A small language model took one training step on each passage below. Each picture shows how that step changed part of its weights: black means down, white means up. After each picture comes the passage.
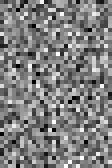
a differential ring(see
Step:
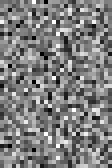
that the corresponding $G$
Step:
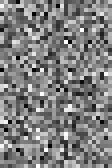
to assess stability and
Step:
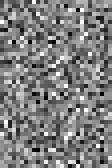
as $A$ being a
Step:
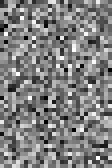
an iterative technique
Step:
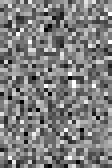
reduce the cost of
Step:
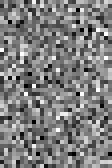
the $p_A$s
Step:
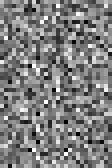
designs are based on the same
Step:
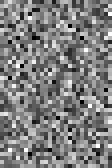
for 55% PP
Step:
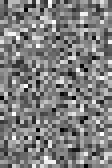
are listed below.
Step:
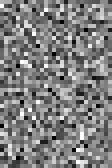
is unnecessary because
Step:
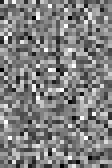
edges as is the case for
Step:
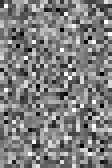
are compared. Based on
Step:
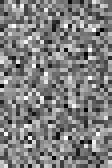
elderly care systems
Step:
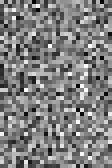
of the branching points
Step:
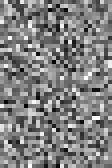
generation (5G)
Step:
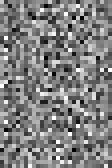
group was pooled and
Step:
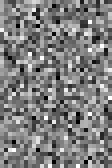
parabolic optimal control
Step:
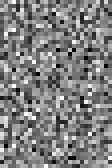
by Gnedenko
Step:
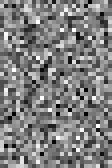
driven with a
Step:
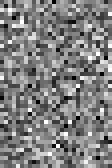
denitrification and
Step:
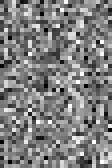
alone does not provide a
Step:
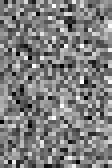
the subject. All
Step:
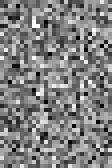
time, each player
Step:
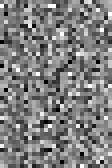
broad component observed in
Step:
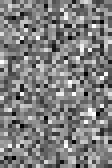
Infrared Science
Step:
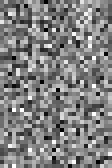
some guidance, on
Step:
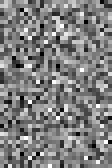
and exemplifying our
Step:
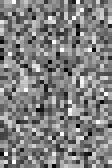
intra-cluster similarity
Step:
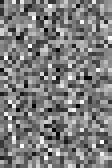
introduce the motif models in
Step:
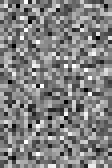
Theoretical Physics,
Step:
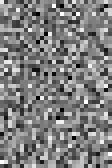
comparison between Kempe
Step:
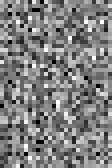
under same FMCW
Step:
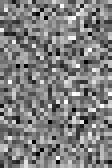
Tome 1}, Lecture
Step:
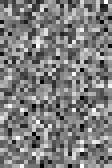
can find the deflection
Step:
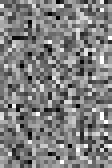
the map is a morphism.
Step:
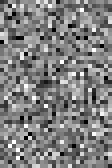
obtain tight results for
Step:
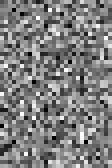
is a preferred
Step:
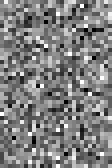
The first pump sequence
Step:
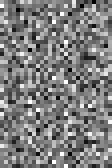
Coxeter homomorphism is
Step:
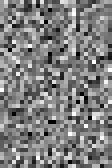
This corresponds to the point at
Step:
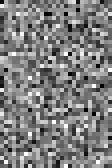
elderly people
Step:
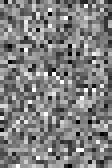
=1$. There is a
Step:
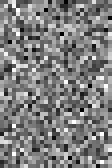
Level: PU
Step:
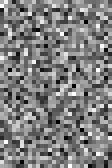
Section 5, we obtain a
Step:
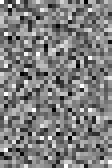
and women allocate
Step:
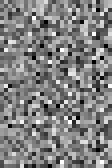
12 crazy sequential
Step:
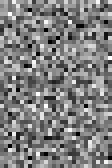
the anticipated
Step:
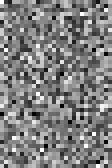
station 4 and lowest
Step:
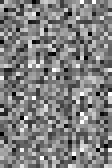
processing, device
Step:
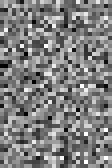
clinical samples containing
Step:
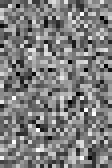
each other. Tier 3
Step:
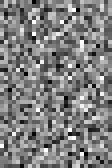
temperature at the fixed boundary is
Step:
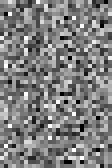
with the standard of questions
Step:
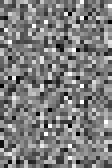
the complete integrability of
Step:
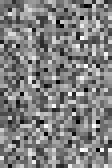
unitary elements, that
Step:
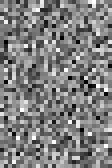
distribution of cells in
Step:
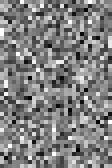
data is necessary,
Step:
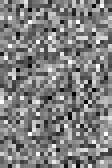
\cdot pf \cong
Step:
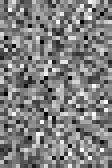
Although the skin
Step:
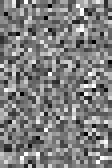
of the ideas presented
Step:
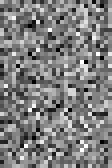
null switching
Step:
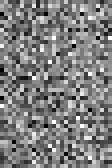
will be more simple,
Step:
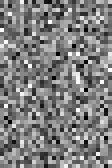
a single flag,
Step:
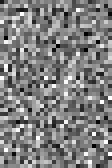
assume that the observables
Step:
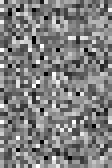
if and only if $T$
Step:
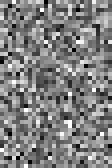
and it was thought of
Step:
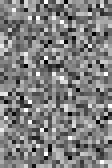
and Harrowfield,
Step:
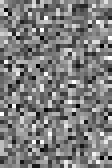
the CBR system where the
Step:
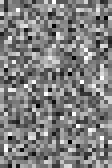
with albuminuria
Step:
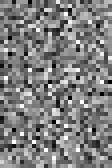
algorithms which like
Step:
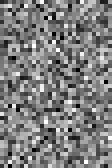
the BCG modelling
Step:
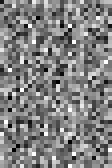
institutions, as well as
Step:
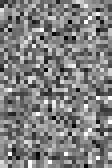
probability of activation of
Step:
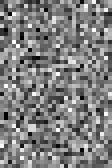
\frac{\partial W}{\partial
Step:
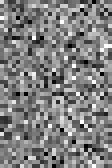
Nature}, ser.
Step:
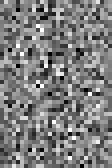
The study assessed the
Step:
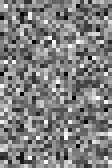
and B cannot become
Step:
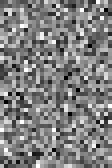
and several others,
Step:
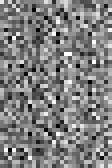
with $W$, on every
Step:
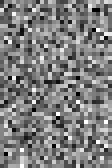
the mental tasks.
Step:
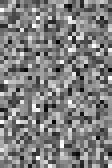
longer to render data
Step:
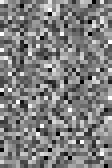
values for the continuum flux
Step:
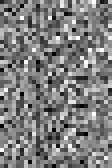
Making use of the
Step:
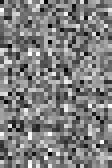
and active mobility in
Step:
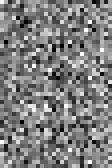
lithium cell.
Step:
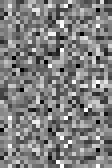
0.46] compared
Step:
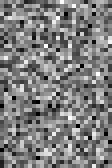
\qquad \lim_{n
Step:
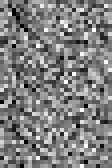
ratio computations.
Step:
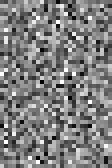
insufficient configuration
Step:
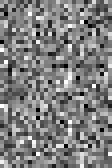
it is found they report it
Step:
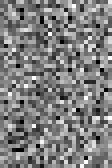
enhance operations.
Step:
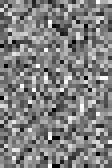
is annihilated
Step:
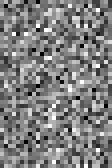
\ss \noindent {\it
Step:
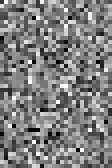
$n$ which diverges
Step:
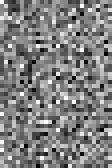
can happen, will
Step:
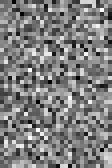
the paired samples
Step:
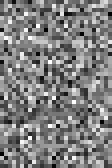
le texte avant
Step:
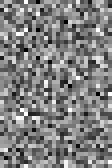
and overweight groups,
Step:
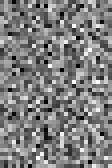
compared to a 13
